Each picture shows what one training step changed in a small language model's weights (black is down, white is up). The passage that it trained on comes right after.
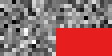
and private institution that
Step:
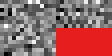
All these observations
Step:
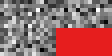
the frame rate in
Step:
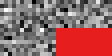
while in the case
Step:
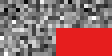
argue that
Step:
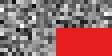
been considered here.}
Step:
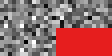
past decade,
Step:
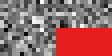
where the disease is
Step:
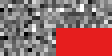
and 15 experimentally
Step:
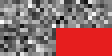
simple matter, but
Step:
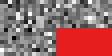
behaviour when this agent
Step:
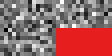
Its value, which
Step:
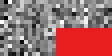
requests to the
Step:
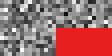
1995 and reference
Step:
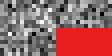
make evidence-based
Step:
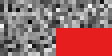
model. Compared
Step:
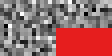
calls me on
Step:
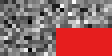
despite the trends being
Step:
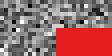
cannot offer a
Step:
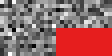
also studies about some
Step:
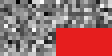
cases cover the key
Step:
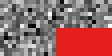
grateful to
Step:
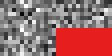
its bounds versus
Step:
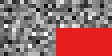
selection bias, as
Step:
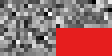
quantities in one system
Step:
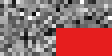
a Work for
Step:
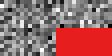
of the six
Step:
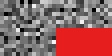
road networks and
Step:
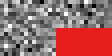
is generally lower than
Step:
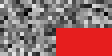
the MC code plotted
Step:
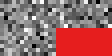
r is even,
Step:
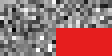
the scheme proposed in
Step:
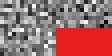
geometrical terms and
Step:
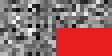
still can process visual
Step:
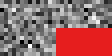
which shows that
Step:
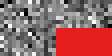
to determine the true
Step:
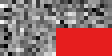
has been developed to
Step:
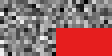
between single and double
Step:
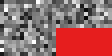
stressful occupations
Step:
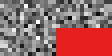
technical standards) -
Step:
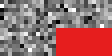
A still smaller growth
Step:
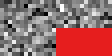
provides a negative charge
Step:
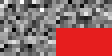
options, culture,
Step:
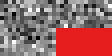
allow changing traditional
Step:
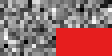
a right local minimum
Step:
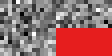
constant velocity.}
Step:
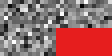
Result and
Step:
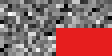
system as a
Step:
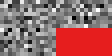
documentation, there
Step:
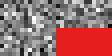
One of the key
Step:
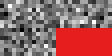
initiative targeting
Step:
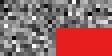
QA pairs and
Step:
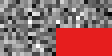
which was amended
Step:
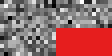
author thank the subjects
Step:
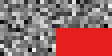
during the first training
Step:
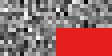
Yorkers and
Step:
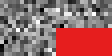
we calculate a loss
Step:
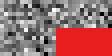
| reg:linear
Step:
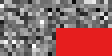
Weakening of
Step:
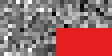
are used in the
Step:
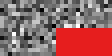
following approaches to the
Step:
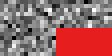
differ by scaling
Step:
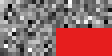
The matrix elements now
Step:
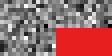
and satisfaction to be
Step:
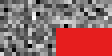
input grating
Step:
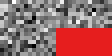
freedom from imposition
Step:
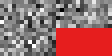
C; see
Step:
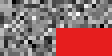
Economic and
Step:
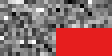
factors that influence the
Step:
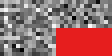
is due to the
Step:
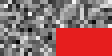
creation of a
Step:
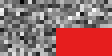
the dither pattern
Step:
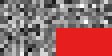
the growth of income
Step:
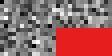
This delta
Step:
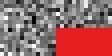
street to
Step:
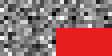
is then to find
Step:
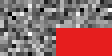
science it offers
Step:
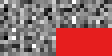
premise of
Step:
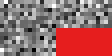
extracts the information
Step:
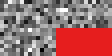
configuration of the shell
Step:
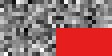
for each dimension to
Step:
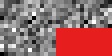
a systematic review of
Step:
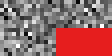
can indeed be detected
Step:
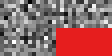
M and K
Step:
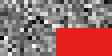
which assists
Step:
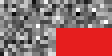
author. The data
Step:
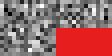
data than we can
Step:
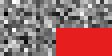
retained. It
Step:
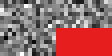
Most societies
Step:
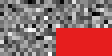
scalar pair production have
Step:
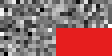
and straw drift
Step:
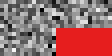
using the criteria established
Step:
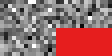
assess some quality parameters
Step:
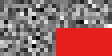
galaxies it hosts
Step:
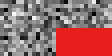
and black hole mass
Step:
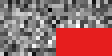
on the most significant
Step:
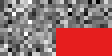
is unaffected
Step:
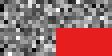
trained back propagation algorithm
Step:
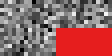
occur when the
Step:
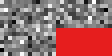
use light walls
